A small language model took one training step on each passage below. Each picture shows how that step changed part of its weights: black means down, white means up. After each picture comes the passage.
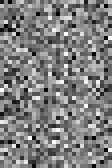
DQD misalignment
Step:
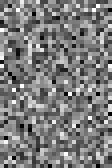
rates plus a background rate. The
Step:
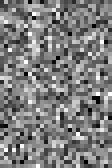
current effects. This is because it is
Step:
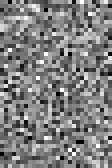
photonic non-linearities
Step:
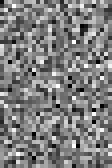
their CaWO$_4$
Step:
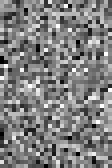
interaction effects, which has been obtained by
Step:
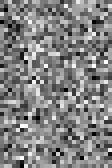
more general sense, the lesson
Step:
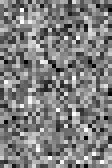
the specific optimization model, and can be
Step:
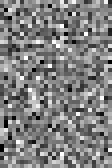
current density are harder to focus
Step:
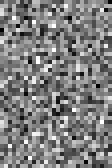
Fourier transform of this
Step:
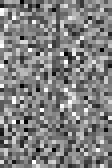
ensuring informational completeness of
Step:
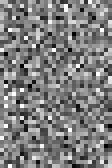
respect to the disk axis (red:
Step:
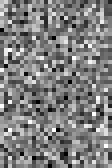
effects of higher modes and finite mass have
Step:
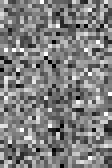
flat between 0.1 and 10 solar
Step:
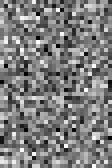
such as directional focusing or random
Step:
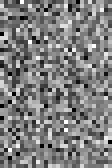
inter-planar spacing in
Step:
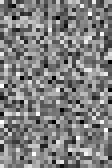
two main sources of uncertainty. One is
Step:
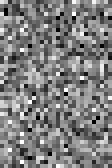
same strange behaviors as those of
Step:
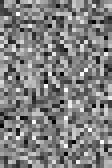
analysis of encryption and
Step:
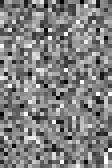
asymmetry. In particular, we
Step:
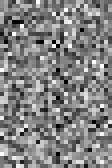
sample, is much worse than the
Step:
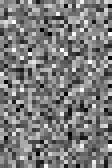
The proton detection efficiency for
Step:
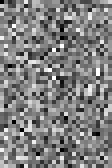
a_t$, such that it
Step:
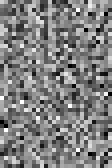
the degeneracy between the two
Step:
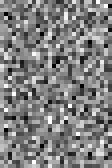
of partial posteriors in
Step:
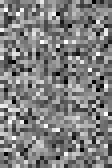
Interface Cards). One of
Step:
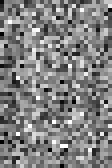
In consequence, the leading order behaviour
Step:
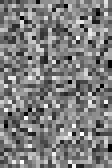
the prediction of any model built from
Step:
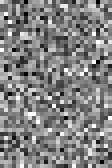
electromagnetic corrections, provided that one
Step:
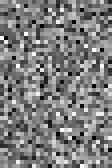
is $Sm$-based
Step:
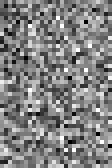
size, database size and
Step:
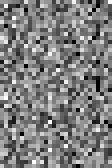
in accord with string duality
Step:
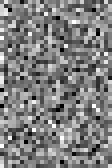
correlators on both sides have to
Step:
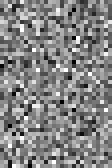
\citenamefont {Law},\ and\
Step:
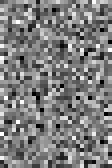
etched using an STS
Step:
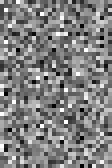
giving much too rapid an increase
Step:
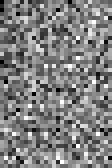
the entropy conservation during the
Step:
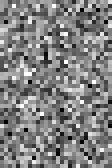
peak corresponding to the clear fraction as a
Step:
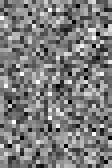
generally the quark/gluon
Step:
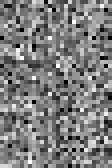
and a feed-forward layer with
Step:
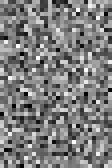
the subject of many recent investigations
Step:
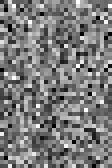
limits thus obtained are sensitive to the
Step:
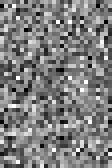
errors are relatively large, the corresponding mean
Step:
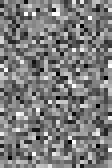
can discriminate among the
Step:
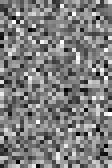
senior panel members to support
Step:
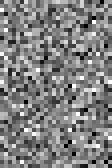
individual power control (not shown).
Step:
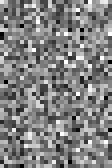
the turbulence decorrelation in
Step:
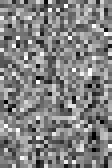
as an evolution equation for $\Psi$
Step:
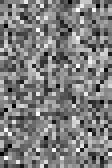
the vertical distribution of the
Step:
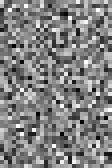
Prompt & TP &
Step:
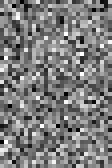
correction order of nine is calculated
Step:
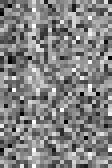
the same position and shape, but a
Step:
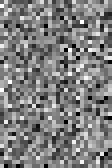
thick lines indicate the exponents
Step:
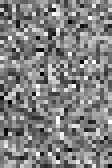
shearing rate $\whate$
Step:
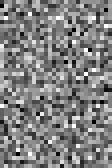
W-T. Cao,
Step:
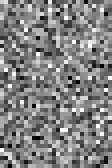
element $A$ in ${\cal
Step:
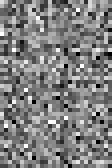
the breaking effect in the mass
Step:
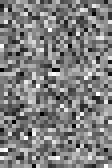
WD equator. To
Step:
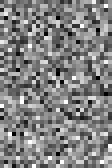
black holes, this phenomenon can be
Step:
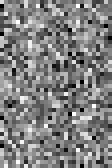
model that show high LoS
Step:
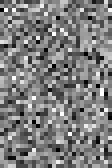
circles with error bars).
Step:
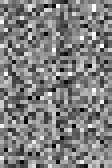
Unfortunately, the result
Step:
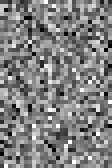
deep and medium tier (see
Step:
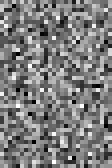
to the observed increase in mortality
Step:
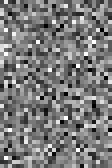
can be obtained from the full QCD by
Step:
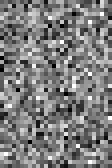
we present predictions for light and
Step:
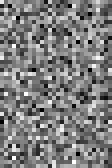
the immunity to
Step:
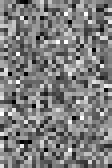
base measurements: {\tt
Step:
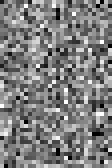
we present a comprehensive
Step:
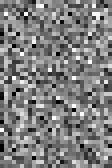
\\ \hline Break & Break
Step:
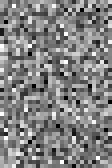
peak was interpreted as a
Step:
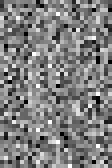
theory (i.e., a
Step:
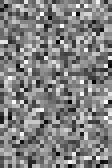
function $C_{2}$
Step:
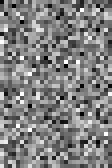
feature described in 2.3 as well
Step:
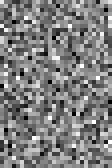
of BS station $i$
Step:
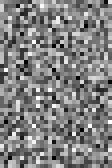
diode} \author{Jan
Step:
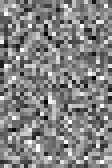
only to UV divergences,
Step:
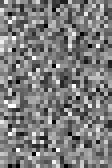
of these models already in the case of
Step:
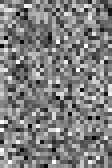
square array of 1D
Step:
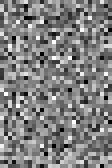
talk; accordingly, we
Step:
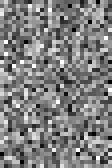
states at the Fermi level,
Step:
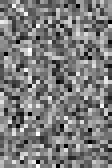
numerical renormalization group (NRG)
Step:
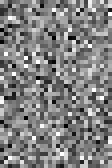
each $g$ the physical and gauge
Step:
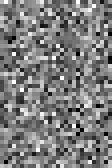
shows a significant interest in many signal
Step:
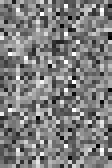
is essential to ensure
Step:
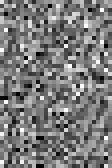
computed using the rollout
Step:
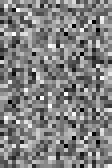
g \sigma r \chi^2
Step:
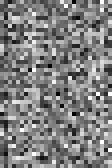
We thus encounter uncertainties like
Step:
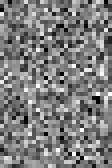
are many possible final state decay modes.
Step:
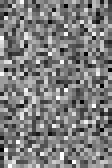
about Miletus was to include
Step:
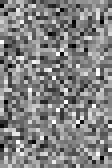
need to be assured that the
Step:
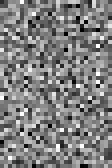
Waals knew that there was
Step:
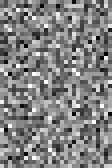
si\v c, {\it
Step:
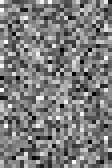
computations were performed on the Compute
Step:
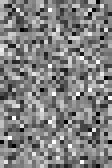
inside a scene the same
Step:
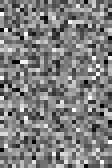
only able to measure one side of the
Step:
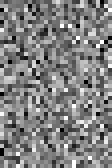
represents the sequence length and \( d
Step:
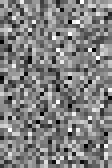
at $\Delta\phi \sim
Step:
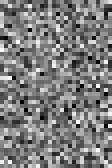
discuss the possibility of radial flows
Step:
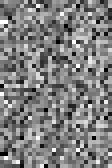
the strong coverage of the
